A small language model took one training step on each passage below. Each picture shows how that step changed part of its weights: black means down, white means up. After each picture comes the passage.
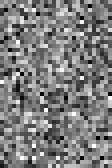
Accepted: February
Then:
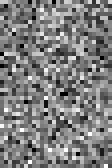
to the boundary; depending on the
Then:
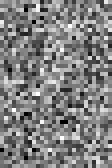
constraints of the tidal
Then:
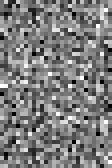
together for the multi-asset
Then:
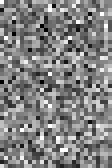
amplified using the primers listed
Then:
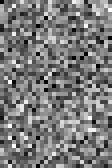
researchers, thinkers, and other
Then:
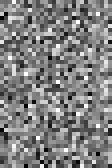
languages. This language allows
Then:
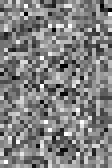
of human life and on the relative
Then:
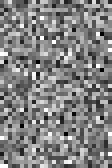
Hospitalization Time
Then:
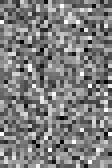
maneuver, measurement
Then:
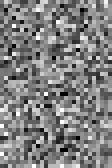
of the system of human relations,
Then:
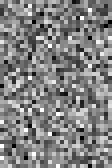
is to maximize cumulative
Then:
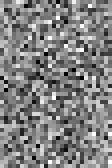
been trained from scratch in
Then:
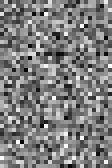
and independent labs. Moreover,
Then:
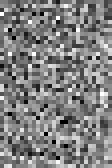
the low-energy region. Hence
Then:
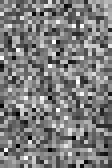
places. First, the
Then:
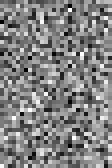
and then speaks it aloud
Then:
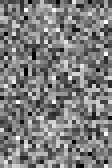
this operation (“percentage
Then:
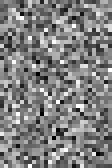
any disturbance or pathology
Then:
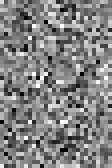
from the measured magnitudes in a
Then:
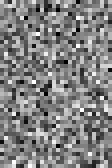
City-Scale Performance
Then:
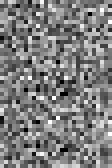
the faster is the drop after
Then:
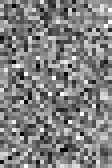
the same method as above, using
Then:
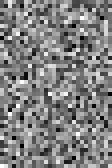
from ML software documentation* We
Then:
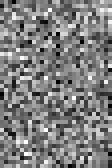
overlying the cornea is
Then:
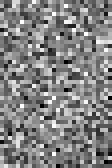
characterization and fermentation profiles of
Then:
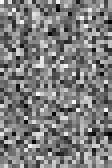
term of CAL gain,
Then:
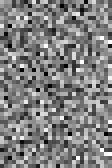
level of difficulty experienced by
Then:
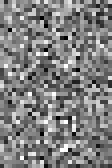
those systems that enable an efficient and
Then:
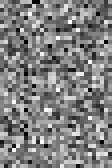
mapping $\psi: (M,
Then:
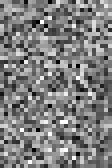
now examine the interaction between the
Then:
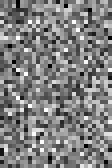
She received a B.S.
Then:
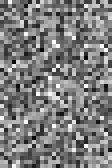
Jakhaar, Mian
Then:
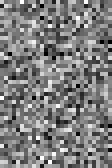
of equal copies. We can
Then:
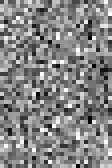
array UPA Uniform planar
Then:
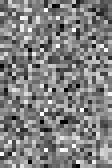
the above stands for an imaginary
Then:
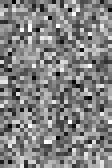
Notation: $$CLR
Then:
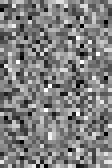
in an un-dispersed
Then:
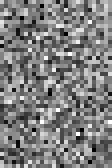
sign. In fig.
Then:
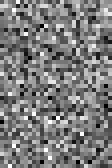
system, and the timeliness
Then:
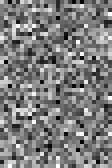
yields \begin{equation}
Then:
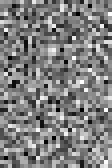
(T5) are very similar
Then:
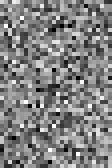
reproduce the realities of
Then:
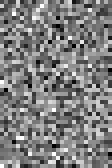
for exact spherically symmetric solutions
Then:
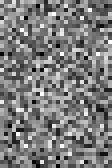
city planners.
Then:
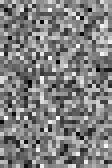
process, the highly viscous
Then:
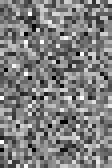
be addressed in the future work.
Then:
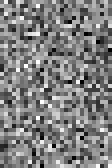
electroluminescence at
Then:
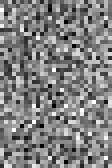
planned policy measures, which is
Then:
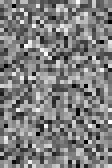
FCO. He was also
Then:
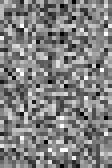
Search strategy The search strategy for
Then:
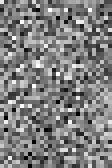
detail of the proof is exactly the
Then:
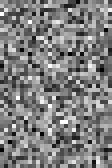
added to all the layers. As
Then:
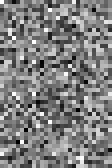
In principle, the method can be
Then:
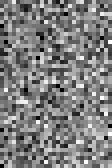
P -value ≤
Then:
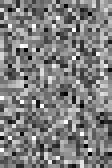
rather than by transport-related effects
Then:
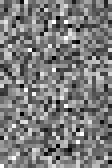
transfer that is activated by the
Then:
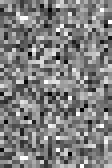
Laminated Composites.
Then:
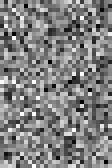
above: microscopic relaxation is
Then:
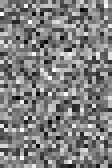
binary mechanical system. This model
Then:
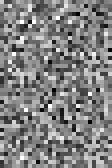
Most galaxies of sufficient mass in the
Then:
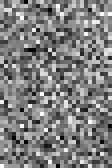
needed to move a penetrant over
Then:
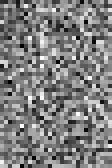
no person, writes a
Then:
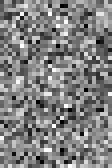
rotational and translational motion:
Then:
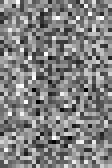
2005). Psychological problems
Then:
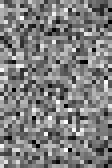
transfer becomes asymmetric, requiring
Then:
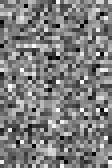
Quantum}, vol.~6,
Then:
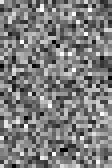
go to see the real time
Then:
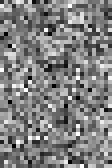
sections) within experimental errors.}
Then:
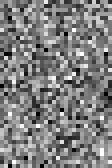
experimental acceptance (solid
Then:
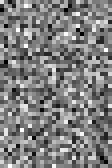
that all my responses are safe
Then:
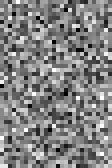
choosing right variants of
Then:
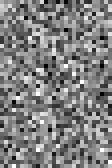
a function of a base of
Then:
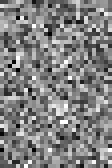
forms focusing channel in the beam
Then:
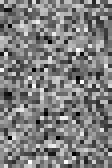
processing companies. Be it
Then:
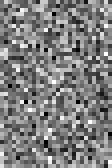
used for extracting quality factors of
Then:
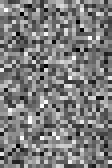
calculations. S.M.
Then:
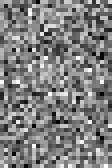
$c$, which characterizes the
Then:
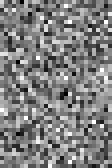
inference based on velocity data in
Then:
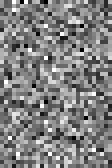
trajectories and sequences based on specific criteria
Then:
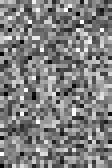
part of it at least, has
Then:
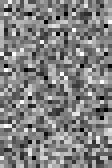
w}}$ (green solid line).
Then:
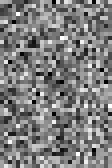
of Washing Treatment on
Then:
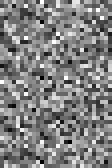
Engineering and Information Tech.*;
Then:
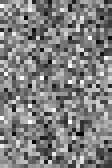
isothermal bulk magnetization.}
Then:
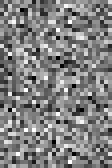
majority (84%) of the respondents
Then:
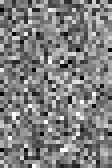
the states before and after the
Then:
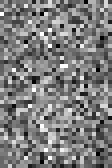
positive and 10 negatives. The
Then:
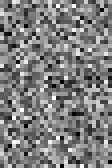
effective tools, programmes and strategies with
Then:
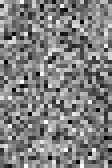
task in a short period and can
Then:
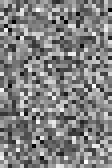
danger of social networks,
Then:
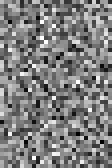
efforts to enhance the status of science
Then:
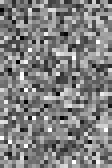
the dimension. The current data
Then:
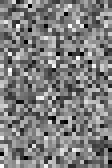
and offers an economical solution
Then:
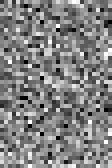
Photonic nanojets
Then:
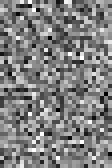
collider? \bigskip
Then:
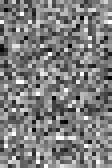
exact position of the sun at
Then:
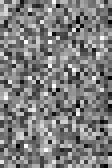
high-redshift quasars
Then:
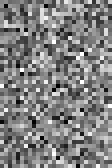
conditions, at a time when the
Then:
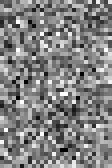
nearly coinciding with the DMFT
